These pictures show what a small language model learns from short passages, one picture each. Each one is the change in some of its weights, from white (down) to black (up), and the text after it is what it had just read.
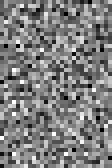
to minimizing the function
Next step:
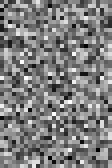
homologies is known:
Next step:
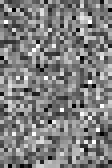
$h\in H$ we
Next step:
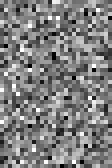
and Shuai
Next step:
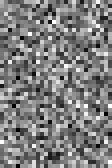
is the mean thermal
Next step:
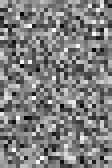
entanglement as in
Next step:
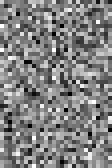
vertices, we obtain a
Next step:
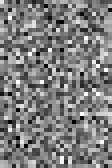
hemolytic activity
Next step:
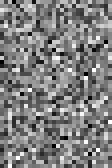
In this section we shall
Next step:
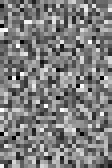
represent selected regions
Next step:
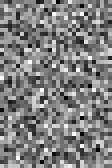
determination of the elements of the
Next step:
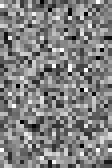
of shorthand notations
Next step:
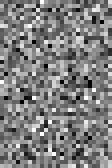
with the purpose of
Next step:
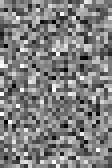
and momentum at rough and
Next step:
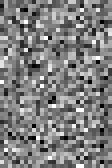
at 5 K, which is
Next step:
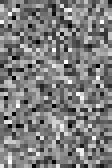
signal like root
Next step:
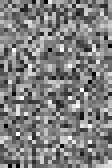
the Hessian matrix
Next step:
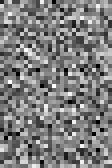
systems are not studied
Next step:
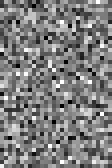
be exposed to high levels
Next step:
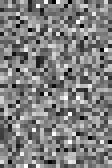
affect the sales
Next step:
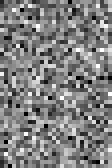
or dust complexes present
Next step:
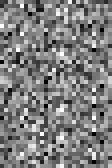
consider the impact of these
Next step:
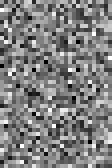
They found that,
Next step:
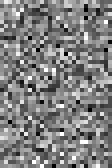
graph with $V(H)
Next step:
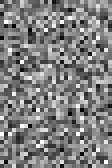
line is not affected by
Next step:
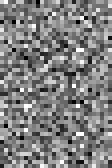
oblateness and
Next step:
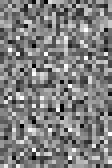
the right binomial coefficient
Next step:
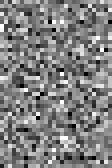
that Alice wants to
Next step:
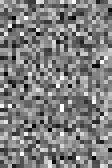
full settled. The
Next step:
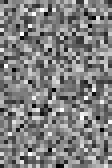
suffices to show that,
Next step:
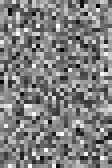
whether Corollary
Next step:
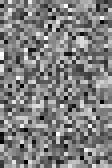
NNED probability distribution
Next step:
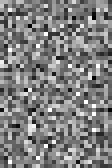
\le \min\left(
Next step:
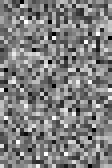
processes and its properties that
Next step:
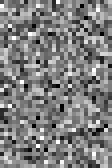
in this mix. The
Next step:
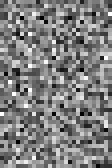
embeddings for regular
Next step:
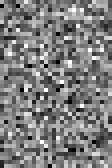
\,dx \end{equation}
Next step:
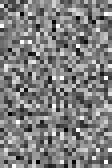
event rate does not
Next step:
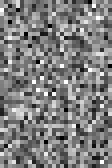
we notice that the factor
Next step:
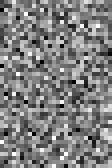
with and without $Z$
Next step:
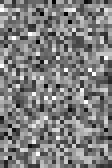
in these coordinates the
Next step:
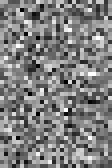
of singularities, of
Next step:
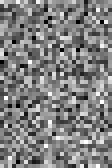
are dealing with expressions
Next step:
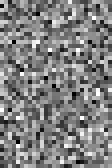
done independently by other
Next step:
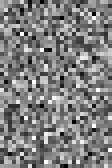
study we chose a simple model
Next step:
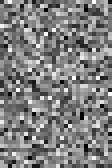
\mathbb{R}$ is
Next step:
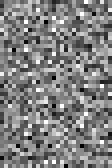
pulse nicely
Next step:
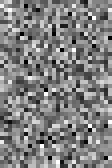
this end, we use the
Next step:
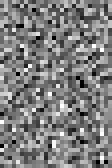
sum for row equal to 1
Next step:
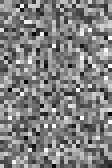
us to bound the differences of
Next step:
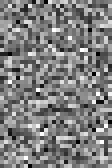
the result of his work we
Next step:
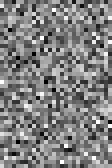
cohomology was considered
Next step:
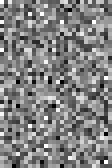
have a positive definite contravariant
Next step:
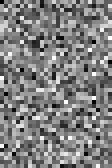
by the principle of
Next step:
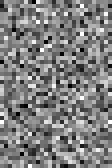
interpolations can produce very
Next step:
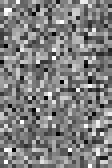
and $H/K$ is
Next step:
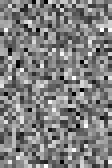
the laser frequency with
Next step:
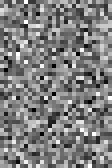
1998, and indicated
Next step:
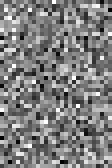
by enhancing
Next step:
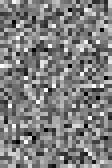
\to 1$ give
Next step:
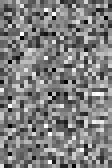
but the similarities
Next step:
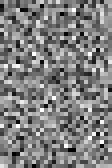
at relatively late
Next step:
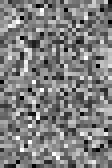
of (directed)
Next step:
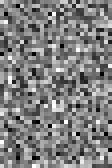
first integral represents
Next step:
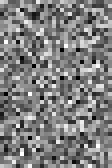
of the limit fields or
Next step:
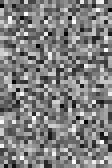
a concise directive.
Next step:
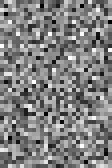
the underlying variational
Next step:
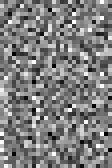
a tail towards
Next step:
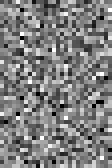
can be well approximated by
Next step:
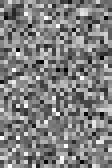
mentioned shared
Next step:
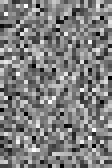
$. Meanwhile,
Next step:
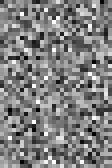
of establishing the
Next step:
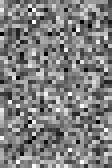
z-direction. It
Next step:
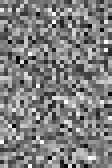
programs, so it is
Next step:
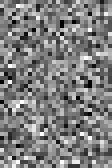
the separability of the state
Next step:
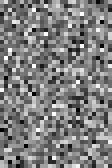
\eex \subsection*{The
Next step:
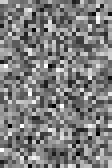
the current densities
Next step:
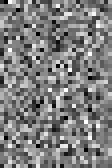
& \textbf{ Bid value
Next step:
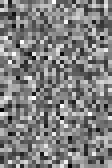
the entanglement
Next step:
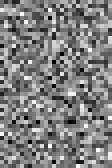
comprises 200k
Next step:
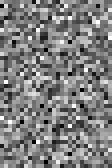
During construction,
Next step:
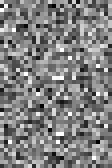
G. Maret,
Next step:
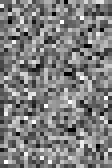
to jointly infer
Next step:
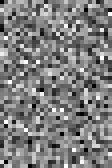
by continuity, $y$
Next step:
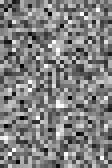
Cardano formulae which
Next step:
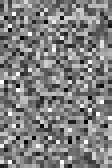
is created. The sum
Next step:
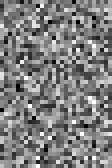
sample efficient, leading
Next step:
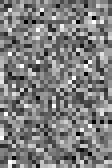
discs $\cU =
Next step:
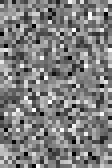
dwarf barred
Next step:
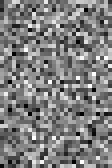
action of the Weyl
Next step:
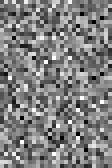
\ref{maintheorem} to
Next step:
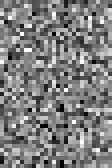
finite number. Let us introduce
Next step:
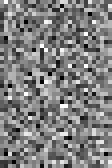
an ultrastable
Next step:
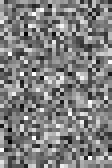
this study we propose to
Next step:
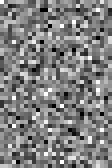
to be obtained with the coming
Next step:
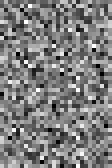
absorption cross section of
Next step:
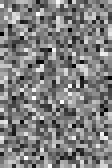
divided powers.}
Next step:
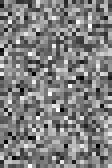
A topological space is
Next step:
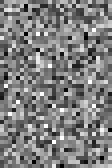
we used $B_{\rm
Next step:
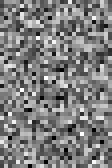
with users due to their
